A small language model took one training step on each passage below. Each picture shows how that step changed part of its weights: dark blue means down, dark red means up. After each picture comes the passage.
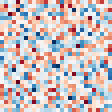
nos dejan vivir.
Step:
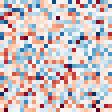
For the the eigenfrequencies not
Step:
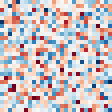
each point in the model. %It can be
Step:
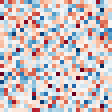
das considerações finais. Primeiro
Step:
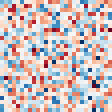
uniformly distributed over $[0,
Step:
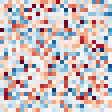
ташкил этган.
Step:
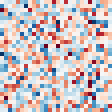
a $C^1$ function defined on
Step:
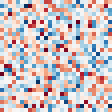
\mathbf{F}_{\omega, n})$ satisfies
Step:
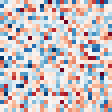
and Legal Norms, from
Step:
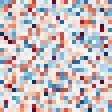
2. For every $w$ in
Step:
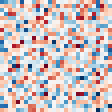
excess frequency, and slowly
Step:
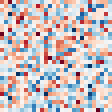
a distância das áreas
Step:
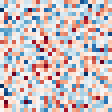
de artigos, livros e
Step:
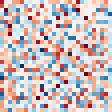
y}\frac{\partial y(s)}{\partial
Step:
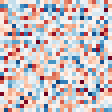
$\W \setminus \overline {K}$ and
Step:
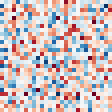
parameters are known, the attacker's
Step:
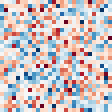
isometric property (RIP)
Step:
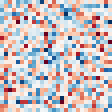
$\mathcal{X}_K$ is isomorphic
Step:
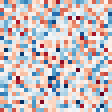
structure of~$T$ in an algebraic
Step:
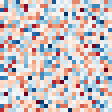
es altamente influenciado por
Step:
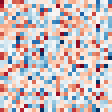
należących do
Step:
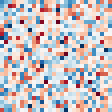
Proses ini menggabungkan
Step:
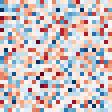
кўриш зарур.
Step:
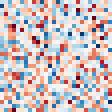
the hyperviscosity operator does not
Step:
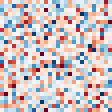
spatial (lateral) diagonal
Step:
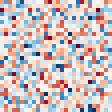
simple algebraic group over an algebraically closed
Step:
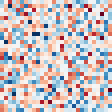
case $\Xt$ collapses
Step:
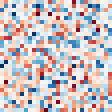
sh* Uzagbergenov
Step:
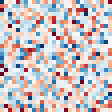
be represented by a triple \[
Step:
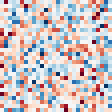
нафақат, шахсни
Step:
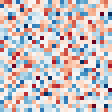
chemical properties are the same in each
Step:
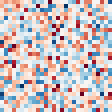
integrable ${\mathbb F}$-adapted
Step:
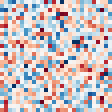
NURBS-based implementation
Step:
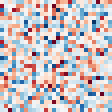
((\alpha \inl \gamma)
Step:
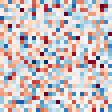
confiabilidad encuentran eco
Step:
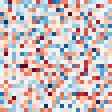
Gestão e Engenharia
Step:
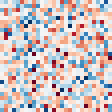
D'=3$, then, for example,
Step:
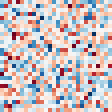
Pessoa com Deficiência). Lei
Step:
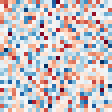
(снег), стоящие
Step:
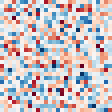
by the same symbol. As $\psi$
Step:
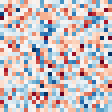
and Heckerman in $[7]$, and
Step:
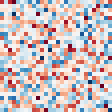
estudiantes nacionales, como por
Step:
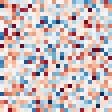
In this work, we extend the
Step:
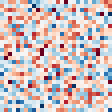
capacité à équilibrer
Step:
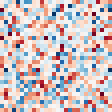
жизни. Поэтому
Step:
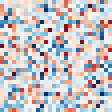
respeito das relações existentes na
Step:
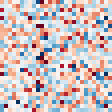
el control emocional, atribuciones,
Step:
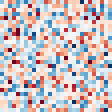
by \eqref{eq:gl},
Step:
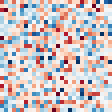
compl{\'e}mentaire dans
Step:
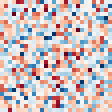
dose são náuseas e
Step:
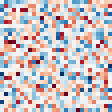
subset $\widetilde G_0\Subset
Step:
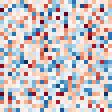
\oplus \Range K \cap Y$.
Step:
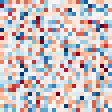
– bu Dilshodi Barno
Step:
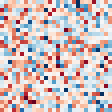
permite fazer um encerramento
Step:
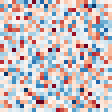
$k \geq 2i$, define:
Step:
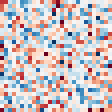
И., & Мусабаев,
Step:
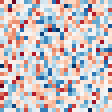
da economia do Brasil,
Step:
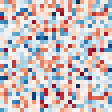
weight vector to $v.$ Clearly
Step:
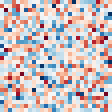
хліба, річний
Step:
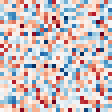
Kursk - A.K.
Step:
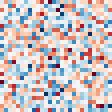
bo'lib, har doim bir tizim
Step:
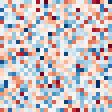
sa Nilalaman Malinaw na
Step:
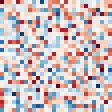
zureichendem Maße
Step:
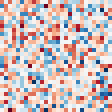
facility allocation and route
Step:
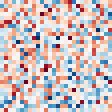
is to ensure that the second condition is
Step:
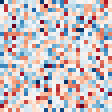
\ref{GDU}, we have,
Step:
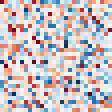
the marginal distribution of $\gamma$ is
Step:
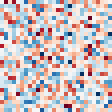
sovutilgan quvurli
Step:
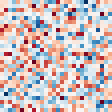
cercetătorilor în
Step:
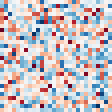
financeiros semelhantes, para
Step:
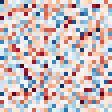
obvious connection between DDCs and
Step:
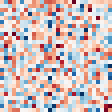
continuous function on $[0, \infty)$ with
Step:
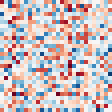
shadow region, where the
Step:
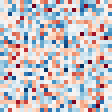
Один и тот же
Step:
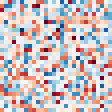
окончания вуза, что
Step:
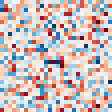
as well in the slightly more general
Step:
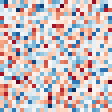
Zoe Is to Bios?
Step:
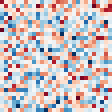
e risulta visibile solamente
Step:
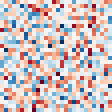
2004). Ces auteurs
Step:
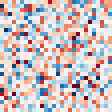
over $k$ such that dimension of
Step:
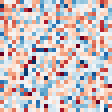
called {\it ergodic} if every
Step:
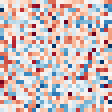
avoids appeal to the
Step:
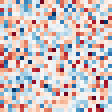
развития. Abstract. On
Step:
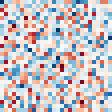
by Lemma \ref{C-M}. We
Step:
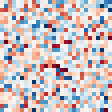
In: PRIORE, Mary
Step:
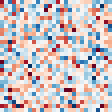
Saidova Ziyoda
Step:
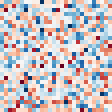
$M_\j(\i)$ of a point
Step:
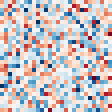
$\overline{\A}$ is a Veronese
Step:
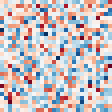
has a kernel annihilated by
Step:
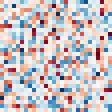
pesquisa descritiva visa descrever
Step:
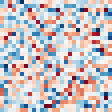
c^*_j\rrVert $. In the case
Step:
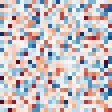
for $\wh\mR$ and,
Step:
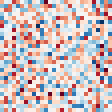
second and the boson normal ordering
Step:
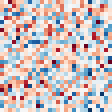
van het formuleren van normen,
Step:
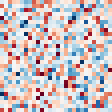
\end{equation} for contractible
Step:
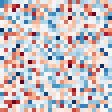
the Markov inequality; the second inequality is from
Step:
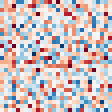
deal with such cases.\\ The next theorem
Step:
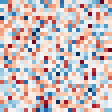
signifikansi koefisien
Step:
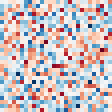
integral can be computed by a time reversal
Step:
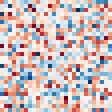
Partition the types, too,
